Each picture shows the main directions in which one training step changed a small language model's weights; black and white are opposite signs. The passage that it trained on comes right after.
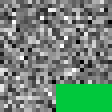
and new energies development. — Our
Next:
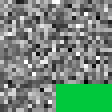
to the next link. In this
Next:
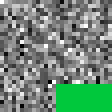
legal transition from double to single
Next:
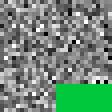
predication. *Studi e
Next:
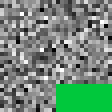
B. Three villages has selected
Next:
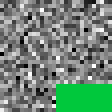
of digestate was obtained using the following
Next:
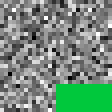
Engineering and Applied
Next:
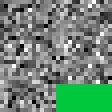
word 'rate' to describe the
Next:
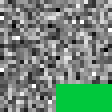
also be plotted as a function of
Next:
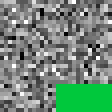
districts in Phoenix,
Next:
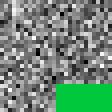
Protected Area staff in
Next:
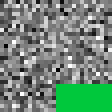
providing a general proof of the
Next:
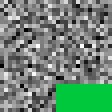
are almost surely bounded,
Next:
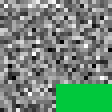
coating. In this case, the
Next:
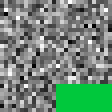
institution in which he/she is
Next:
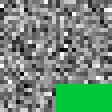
particles, which we briefly review
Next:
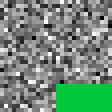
features), without neglecting the others.
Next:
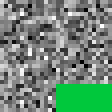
taken to be the $z$-axis
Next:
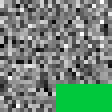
The gray contours represent all the
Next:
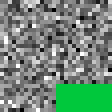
\min_{0 \leq \eta
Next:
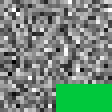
can be discussed: Significant
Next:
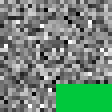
energies corresponding to the even-$I$
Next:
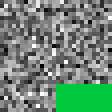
our study on the duration 2017
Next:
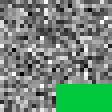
material file contains information about material
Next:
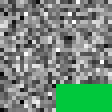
of data to be encrypted without
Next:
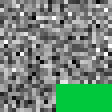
Gallis, Phys. Rev. A
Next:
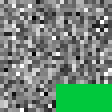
evolution in the *spretus*
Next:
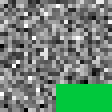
of the collider energy if other relevant parameters
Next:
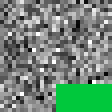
toxicity, all of which affect
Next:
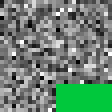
a local centre (i.e.
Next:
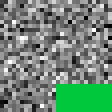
by European diseases, whereas the Africans
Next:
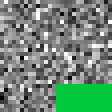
“The Article 15 prohibits the
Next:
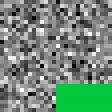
including overcrowding in ponds,
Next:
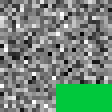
data. The real-time approval system
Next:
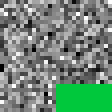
the surface of kidney in a
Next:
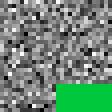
their opposite (front)
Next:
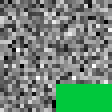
mean fit. Literature sources are from
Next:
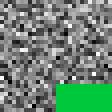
used by those intermediaries. Any
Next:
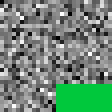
although we did not observe them during our
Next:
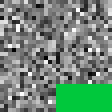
antioxidant properties of these
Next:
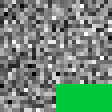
K.J., Michael,
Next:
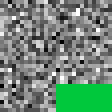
obtained for a supersonic velocity
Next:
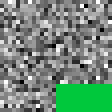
measure the shape of the waveform, two
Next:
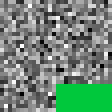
– area of region; H – population;
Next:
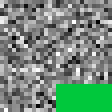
very often discussed. The period of this rotation
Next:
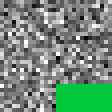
or reduce the need for medication.
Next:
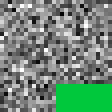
the strategy of postselecting on
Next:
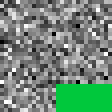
saturable absorption properties of
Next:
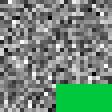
not be obtained in the solid state.
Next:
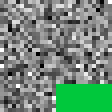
considerably improved the explanatory capacity
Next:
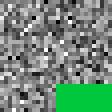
antiparallel moments to each other.
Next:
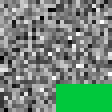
and OCT. The observation was done and
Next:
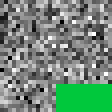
few reliable chromatographic methods were
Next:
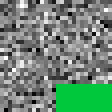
for device heating. We note that
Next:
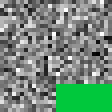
the structure undergoes a
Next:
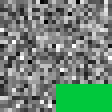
were compared with standard values. This was done
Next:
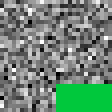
the classroom and the responsibility that
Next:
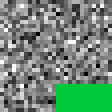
by the Horizon 2020 Framework
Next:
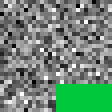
fluence. We thus considered both the
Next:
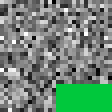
In this Letter we report a computational study
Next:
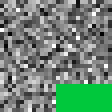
of the learning objectives, the
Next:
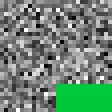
training toolkit and guidelines
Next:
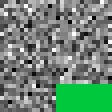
the preparation of a hybrid
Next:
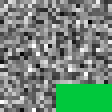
fact that $\mathcal{E}$ is
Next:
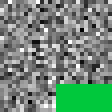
\end{equation} A moist potential
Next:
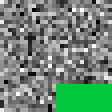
is not certain. Man would be no more
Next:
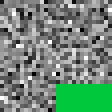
seem insightful or not.
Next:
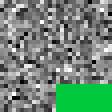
\matrix (galois)
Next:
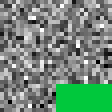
wetland and WHO
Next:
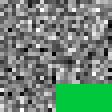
that: \begin{equation}
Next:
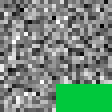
Protected Planet Protected
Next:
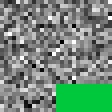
switching back to top-down
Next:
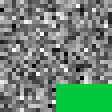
while Fig. 9B shows the the evolution
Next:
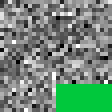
$\lambda_\ell, \ell
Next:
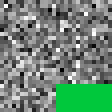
differentiable and for those variables are given
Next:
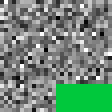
a discontinuity instead of a
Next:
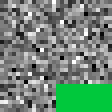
as significant factors that form local,
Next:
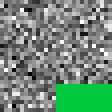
both between and within individuals in the
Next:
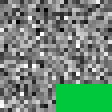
bias was unpacked within the review
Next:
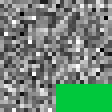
underway and has shown promising
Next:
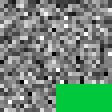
of the chromospheric activity evolution
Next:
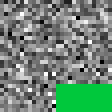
which secures finiteness of the effective
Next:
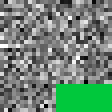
be modified incrementally over time by
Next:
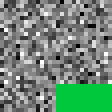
of two and reach any target
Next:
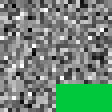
Example current profiles obtained with the above
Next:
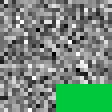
interference (EMI). The use of
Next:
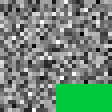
for the Integration of sustainable software
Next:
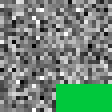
flux at the beginning of the
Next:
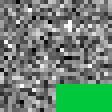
incentives to the financial institutions
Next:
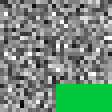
auto-correlation function:
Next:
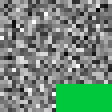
in order to meet daily
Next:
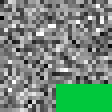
also calculate the $\alpha_{\rm
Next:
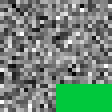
conclusion, a six month
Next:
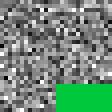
- The EXPECT project does
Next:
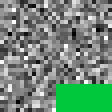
to redisperse, while B,
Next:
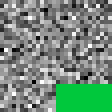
Example of how to expose functional and
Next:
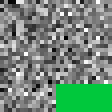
distribution of resources and at the same time,
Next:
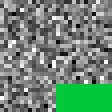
model. The phase logical XOR
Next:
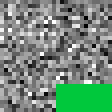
kin}$. In the initial and final
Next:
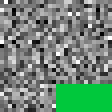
aim at making the method easily applicable
